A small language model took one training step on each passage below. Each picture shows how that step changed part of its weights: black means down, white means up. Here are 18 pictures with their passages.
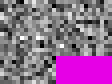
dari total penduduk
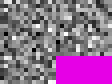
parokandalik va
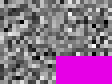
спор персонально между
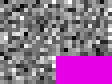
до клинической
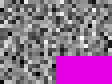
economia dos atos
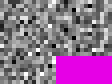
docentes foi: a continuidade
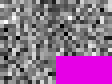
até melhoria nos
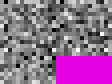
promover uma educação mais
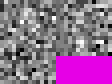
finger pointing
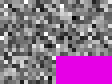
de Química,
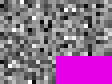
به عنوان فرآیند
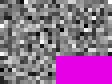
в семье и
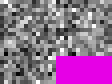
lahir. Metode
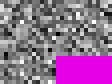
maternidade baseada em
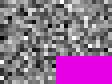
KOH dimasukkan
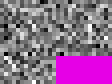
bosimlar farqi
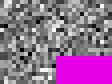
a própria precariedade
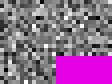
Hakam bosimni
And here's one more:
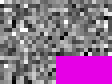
muhit ta'sirida
